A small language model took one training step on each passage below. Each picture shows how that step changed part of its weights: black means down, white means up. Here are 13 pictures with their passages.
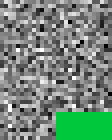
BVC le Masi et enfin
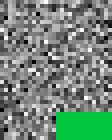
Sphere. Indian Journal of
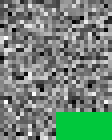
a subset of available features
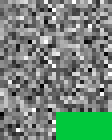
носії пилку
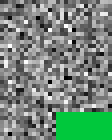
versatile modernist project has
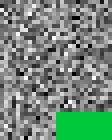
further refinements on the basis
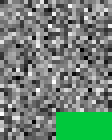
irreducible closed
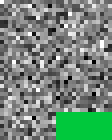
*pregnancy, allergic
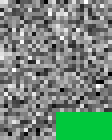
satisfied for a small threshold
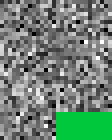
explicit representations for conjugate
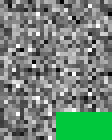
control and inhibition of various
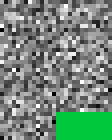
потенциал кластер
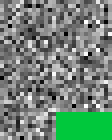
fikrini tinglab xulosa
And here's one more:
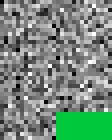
Malang - 2016 Dosen Prodi
